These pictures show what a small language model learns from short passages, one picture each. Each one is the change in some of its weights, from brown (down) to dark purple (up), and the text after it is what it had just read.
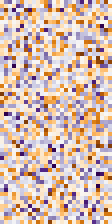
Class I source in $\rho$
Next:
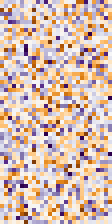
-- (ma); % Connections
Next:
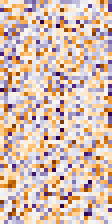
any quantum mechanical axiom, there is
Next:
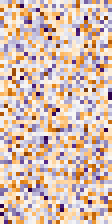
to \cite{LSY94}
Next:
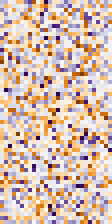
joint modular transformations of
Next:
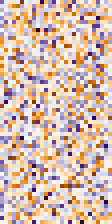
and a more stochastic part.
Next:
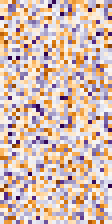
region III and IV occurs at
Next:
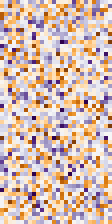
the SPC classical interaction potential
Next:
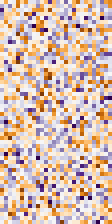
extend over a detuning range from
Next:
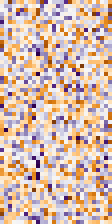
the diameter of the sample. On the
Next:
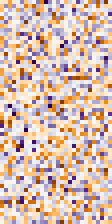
results \cite{ar92} by some
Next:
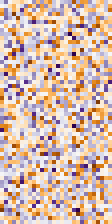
interesting to realize that the
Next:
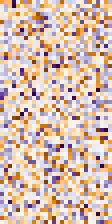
are positive parameters used to adjust the
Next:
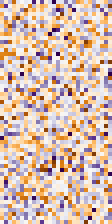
under this hypothesis there is a
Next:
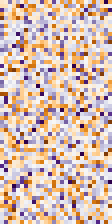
the more irreversible (thus
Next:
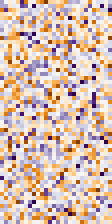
Graviton's Mass}
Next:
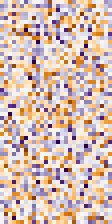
$E^{+/-}$ condition is similar
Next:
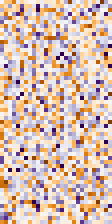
Hamiltonian ${\hat H}'$
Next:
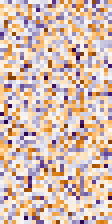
(e.g. the decisions
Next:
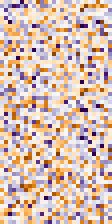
Bob. Under the perfect
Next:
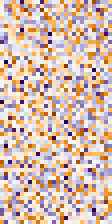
the properties have been confirmed
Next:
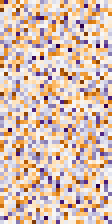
+ 2 \eta. \end{equation}
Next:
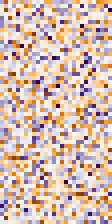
traces. The result is that a
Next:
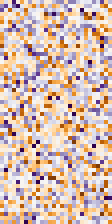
of a single particle moving in a
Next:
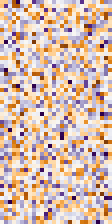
these features change as the number of local
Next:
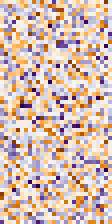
\cite{Lundin2008}, because
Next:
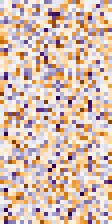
[40]. Moreover, data
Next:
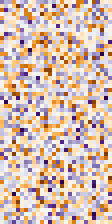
density to directly estimate the critical temperature
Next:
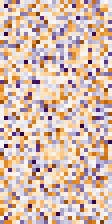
A test that is valid in both the
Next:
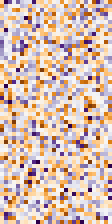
a function of $M_{2}$ and the
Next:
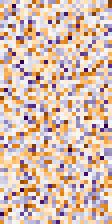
solve the spectrum allocation problem on
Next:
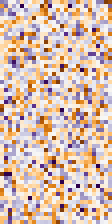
performance improvement in the
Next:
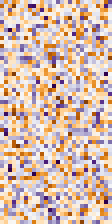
$\mathcal{K}$ is normalized to
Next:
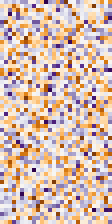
any discrete energy structure due to the fact
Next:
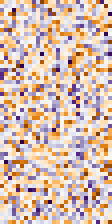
an underdamped Goldstone
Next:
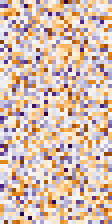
attention, offering insights
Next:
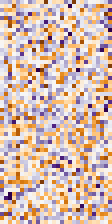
they give opportunity to
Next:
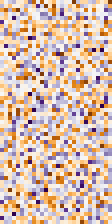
Function in Two Dimensions}
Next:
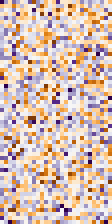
contributes to the imaginary part
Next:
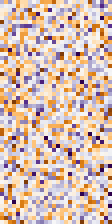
the continuum to a discretuum
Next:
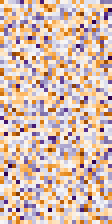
we incorporated during
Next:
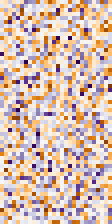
field prior for the 10-m
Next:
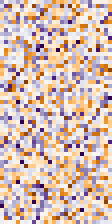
At iteration $\iter$,
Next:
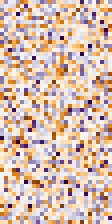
Despite that one feature was
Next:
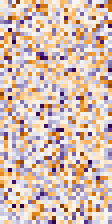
(text, images, videos)
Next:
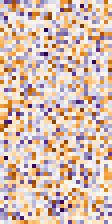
POI frequency. Furthermore,
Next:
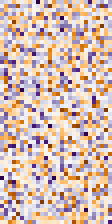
once, while others have multiple
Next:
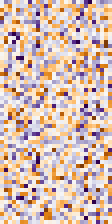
consistent with neutrino mass and
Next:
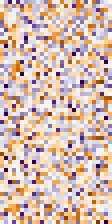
of quantum information processing in order to determine
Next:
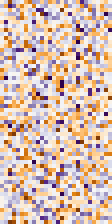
Stuttgart by
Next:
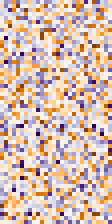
lower temperature, the supercurrent
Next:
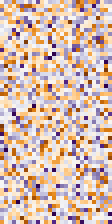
faintness of distant galaxies, the need
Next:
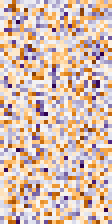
(blue) air temperature for
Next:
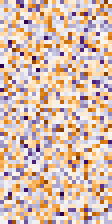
generate examples; for instance,
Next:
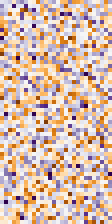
may be a sign that the thread has
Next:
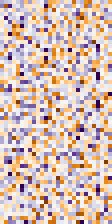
following. A spontaneously
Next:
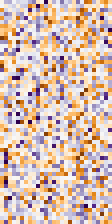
supported by a NASA Earth
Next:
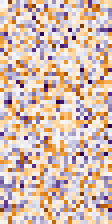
3.15V for the ash from
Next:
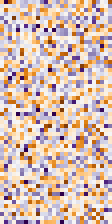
dashed lines) is always
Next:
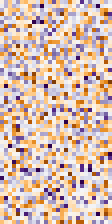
scale), the y-axis indicates mean
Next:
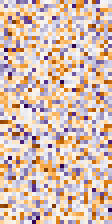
domain shift between simulation and
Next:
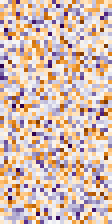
cases where the quality factor (the
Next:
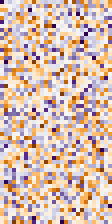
result of intense tidal
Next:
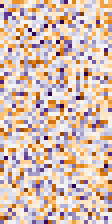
\n_h\to 0 \ee where
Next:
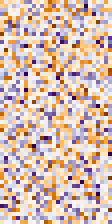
BH entropy if $v$
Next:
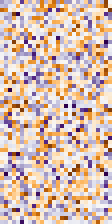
energetically favorable in all
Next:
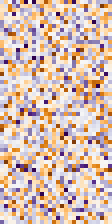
has obtained a general set of equations of the
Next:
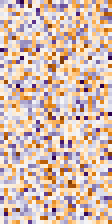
than 0.5, showing characteristic of
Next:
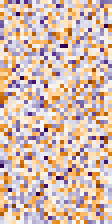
Research Collaboration
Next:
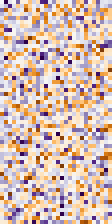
transition state (TS) structures are
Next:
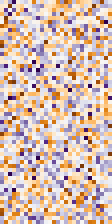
the fundamental scale of gravity
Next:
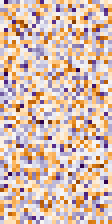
to the normal ordering problem.
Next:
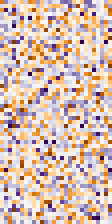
dashed line/triangles
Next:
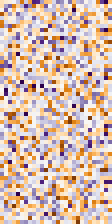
have dropped the subscripts
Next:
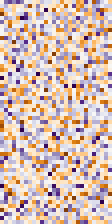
scaling form of Eq. (\ref{theta
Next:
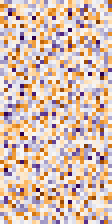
possibility is that the \hho\
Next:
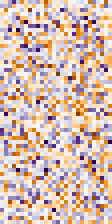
fluid distribution in normal to the surface
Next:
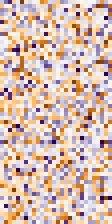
close resemblance between
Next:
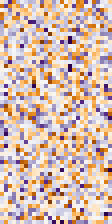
the critical value of $r$ by
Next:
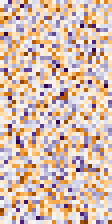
minimal effect on the calculated
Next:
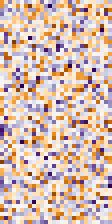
be roughly symmetric about its
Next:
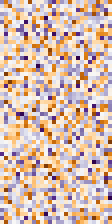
will demonstrate that dense
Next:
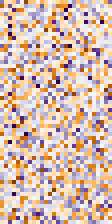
attached is \ba
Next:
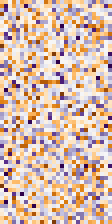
We assume in our calculations that the
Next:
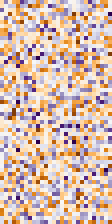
often require iterative
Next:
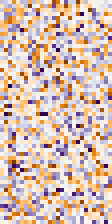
based (via Skyrme)
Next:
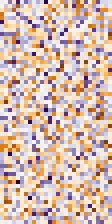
of charge potential in the LBL
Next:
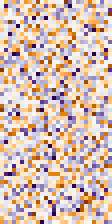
shrinking of the localization volume
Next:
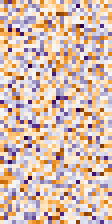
way across its Main
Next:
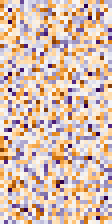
\label{Biref3a} \\
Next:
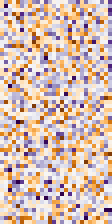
spectral lines (no obvious sign of
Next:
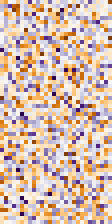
scheme that better exploits
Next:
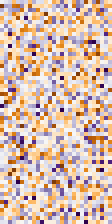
physical implications of our results and some
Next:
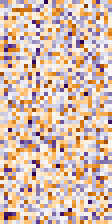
$t_{m}$ is large for the long
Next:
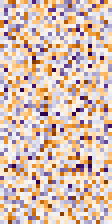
$ possible full length challenges,
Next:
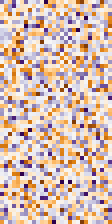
to lack of well-defined reward
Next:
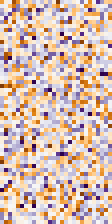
less than 10~keV/mm.
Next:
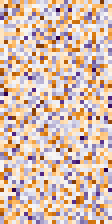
the more promising charmonium
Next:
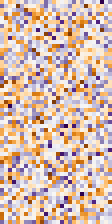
\hline & \# of features (W
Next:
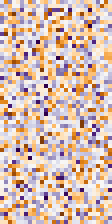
(Deemed to be University),
